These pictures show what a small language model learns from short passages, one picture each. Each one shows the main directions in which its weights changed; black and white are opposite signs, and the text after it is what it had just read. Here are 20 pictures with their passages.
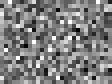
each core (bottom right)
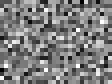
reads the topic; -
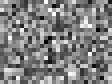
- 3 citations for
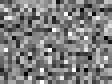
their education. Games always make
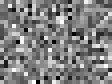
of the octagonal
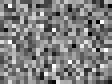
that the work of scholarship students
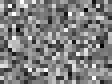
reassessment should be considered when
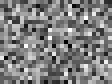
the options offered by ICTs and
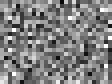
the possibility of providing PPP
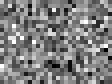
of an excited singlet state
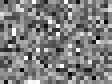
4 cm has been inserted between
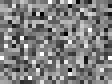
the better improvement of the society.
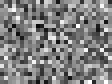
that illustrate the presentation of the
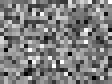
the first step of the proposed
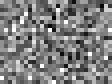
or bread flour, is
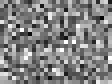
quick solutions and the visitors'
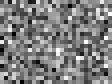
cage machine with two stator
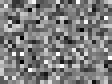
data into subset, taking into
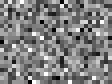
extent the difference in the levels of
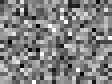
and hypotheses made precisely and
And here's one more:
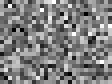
perceptions of audio-visual method
